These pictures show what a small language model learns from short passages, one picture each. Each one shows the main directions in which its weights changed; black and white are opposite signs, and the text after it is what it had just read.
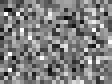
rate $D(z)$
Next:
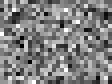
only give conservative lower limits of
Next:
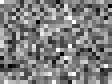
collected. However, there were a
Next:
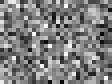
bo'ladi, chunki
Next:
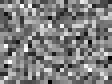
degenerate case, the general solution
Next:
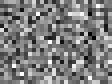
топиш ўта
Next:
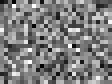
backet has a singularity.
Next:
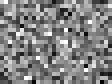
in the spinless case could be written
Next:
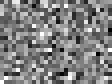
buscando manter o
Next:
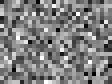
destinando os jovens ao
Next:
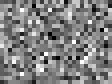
медогляд та
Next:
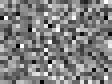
interdependentes, elas
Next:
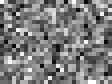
to fermions or bosons. An
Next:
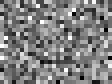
the origin of magnetism in
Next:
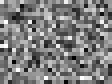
и маршрутизации
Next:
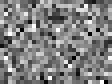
case of the maximum likelihood model being
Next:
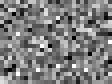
elektrik stansiyası
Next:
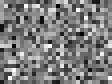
with a decay rate enhanced by the
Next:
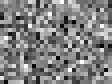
information unavailable in the intended
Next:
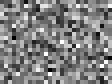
the transversal directions. This restriction
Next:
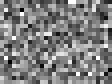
Baxritdinovich, iqtisodiyot fanlari
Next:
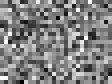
is of course not unique.
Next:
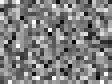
particulier l'espace
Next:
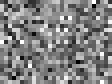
has been given by Metzner and
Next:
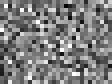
Full connectivity is not required
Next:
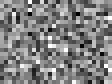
ở chỗ
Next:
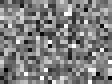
vacuum temporal higher order canonical
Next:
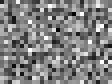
Instituto Brasileiro de
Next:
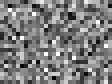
leads to fluctuations of the strings'
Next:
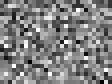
the second stage is to train all
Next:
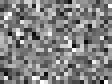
has published two technical papers
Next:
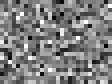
$w$CDM case to compare
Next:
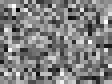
movement of the jaw position
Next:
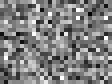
on the lightest sterile
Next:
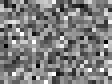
to reduce the measurement time and the
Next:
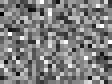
stroke fraction. The pink
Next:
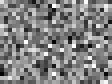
salah satu anggota
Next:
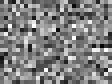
model for SESNe proposed in the
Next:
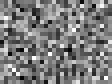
the role and importance of innovative
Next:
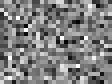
the active quarks to the
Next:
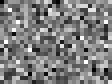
\rightarrow \nu_e
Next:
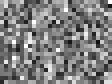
yang memaksa ia
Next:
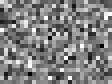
using Sen's conjecture about
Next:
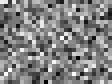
for model vectors are pre-selected
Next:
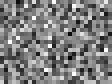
in trend under AR[3]
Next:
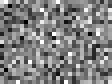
angular momentum. In circumbinary
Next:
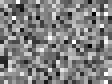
&PSNR & SSIM
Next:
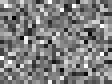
Regression, Decision Tree,
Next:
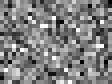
hommes », et les individus
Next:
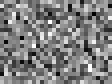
for our 3D symplectic
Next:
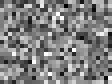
the center of the nitrogen
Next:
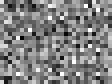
$\gamma=0$, we show
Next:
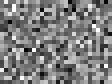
can be divided into detector-based
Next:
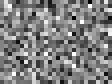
TDK Yayınları.
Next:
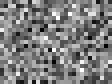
diubah menjadi energi
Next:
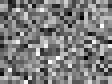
resonances (LSPR). Near
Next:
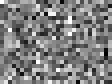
emerging technologies and a
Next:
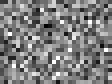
fields in astrophysical objects is
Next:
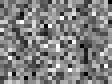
informações veiculadas pela
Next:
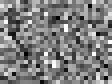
last months of 2009. We
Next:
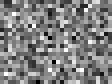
domain with five epitopes
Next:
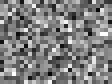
oyoqchaga ega:
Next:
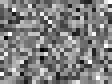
Margie in order to more
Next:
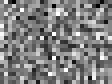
Aloe vera,
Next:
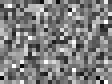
D, Altarac S.
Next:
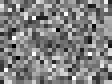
needed for different data types. \\ The
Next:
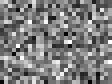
for high-index compounds.
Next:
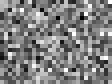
convertirse, en el mejor
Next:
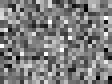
is independent of the value of the
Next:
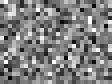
with an agate mortar and
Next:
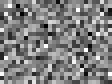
une approche authentique.
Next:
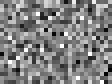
due 69 aceri, in
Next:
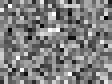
condizione di
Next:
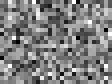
11.** Phase diagram in the
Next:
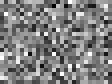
de David. Su
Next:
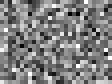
a utilização de tecnologia de
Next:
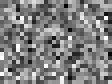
yang akan datang.
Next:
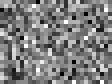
and $(\Gamma _{\rm
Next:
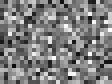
local que define al movimiento
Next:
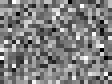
similar disorder-driven SIT at
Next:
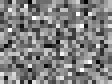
faqatgina estetik yoki
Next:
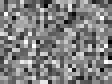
sample UC1, using setup
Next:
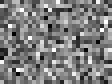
desses direitos dentro das
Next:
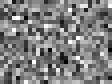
orbitals are highly localized, resulting
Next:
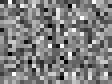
Fig. 4) mainly due to
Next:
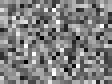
bo'lsin. U holda
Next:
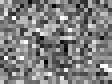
sufficiently negative. We conclude this
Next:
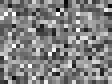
Contributions} Jenny and
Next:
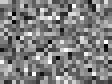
one can robustly exclude
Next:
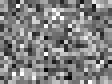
the equivalent total mass. We calculate the
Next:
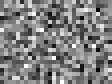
Wigner solid obeys the
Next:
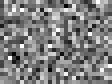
can be collected to produce a bright
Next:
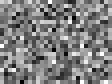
Yana bir afzallik
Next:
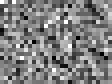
radiative corrections included) polarizability
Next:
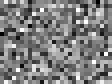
bilan shuqullanish uchun
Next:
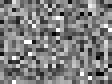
fígado, mas possuem
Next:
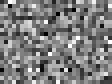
fanini o'qitish
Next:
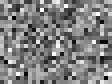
Nitrogen rates and drought
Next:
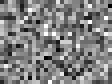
blanca, especialmente el
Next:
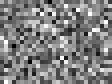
lower energies, the picture changes,
